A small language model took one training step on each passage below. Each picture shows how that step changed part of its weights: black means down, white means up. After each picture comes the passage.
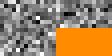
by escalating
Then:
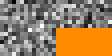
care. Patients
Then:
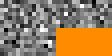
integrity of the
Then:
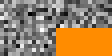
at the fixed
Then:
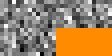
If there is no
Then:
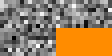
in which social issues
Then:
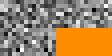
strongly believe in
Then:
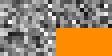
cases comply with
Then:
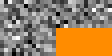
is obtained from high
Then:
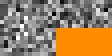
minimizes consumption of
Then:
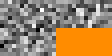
studies and to offer
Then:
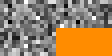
It should be noted
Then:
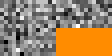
known yet it
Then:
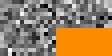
several functional
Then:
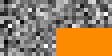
be obtained through the
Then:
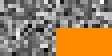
of literature related to
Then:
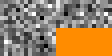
with spares
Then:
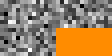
is not just a
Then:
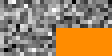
competition between the
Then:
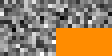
drawn. The
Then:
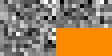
arrival of
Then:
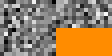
be found at
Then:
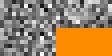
interventions 5
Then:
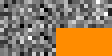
teachers - this
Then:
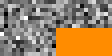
be acquired through
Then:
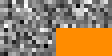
To analyze the
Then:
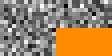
All workers
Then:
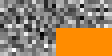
expressed in median
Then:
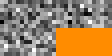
same temperature (90
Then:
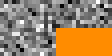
these alloys
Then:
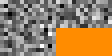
storage applications. In
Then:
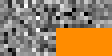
The effluent
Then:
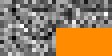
which also was
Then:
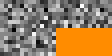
evaluation questions. The
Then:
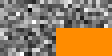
slander on
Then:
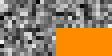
to generate a distribution
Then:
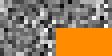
component of these
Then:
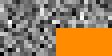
function, it shows
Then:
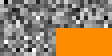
has started,
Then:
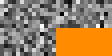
consumer behavior.
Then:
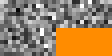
So, he
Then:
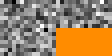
of face.
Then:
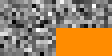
mixing organ
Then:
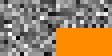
in a real experiment
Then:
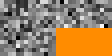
it is a part
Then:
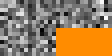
extension of
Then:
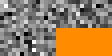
differentiated to have
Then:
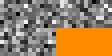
credit source
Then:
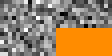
about everyday life
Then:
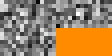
to evaluate the effectiveness
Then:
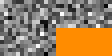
goal should thus be
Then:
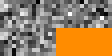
to decrease AR,
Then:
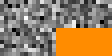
photographs are
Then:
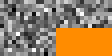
and coated
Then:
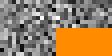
no competing
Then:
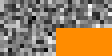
were done. In
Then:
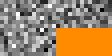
conducted [14]
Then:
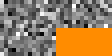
of using global
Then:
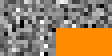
vocational training
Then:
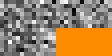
the strength and
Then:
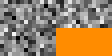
his original plot
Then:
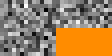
The instrument used
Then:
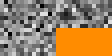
suspension of
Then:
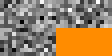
herself as
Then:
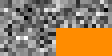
in Indonesian
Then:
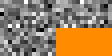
also allowed for
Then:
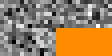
a layer.
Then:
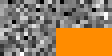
composed of a
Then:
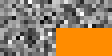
and infiltration
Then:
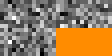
during daylight hours
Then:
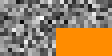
addition to that,
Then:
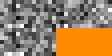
was generated by
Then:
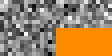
strong correlation with the
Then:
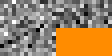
concentrated to
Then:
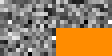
exchange for more consistent
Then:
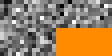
compare these to
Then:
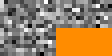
of the body.*
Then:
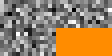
from primary data
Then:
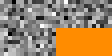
work by G.
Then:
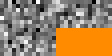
to DIN
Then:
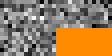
early warning
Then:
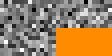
indicators as a tool
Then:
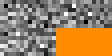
learning context were found
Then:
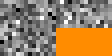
brain stem
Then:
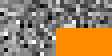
are central issues in
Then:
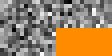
be controlled.
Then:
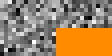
cut and prepared
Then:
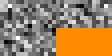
similar measurements on the
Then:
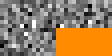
samples (50)
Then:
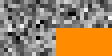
system, and it
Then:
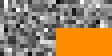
of Khao
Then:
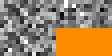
and review of the
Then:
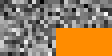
demonstrators, step
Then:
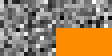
productivity of total
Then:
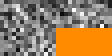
major change on
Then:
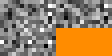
applications with the
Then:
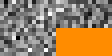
releasing a
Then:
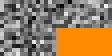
were used in these
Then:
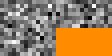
lung diseases
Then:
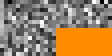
Fee per
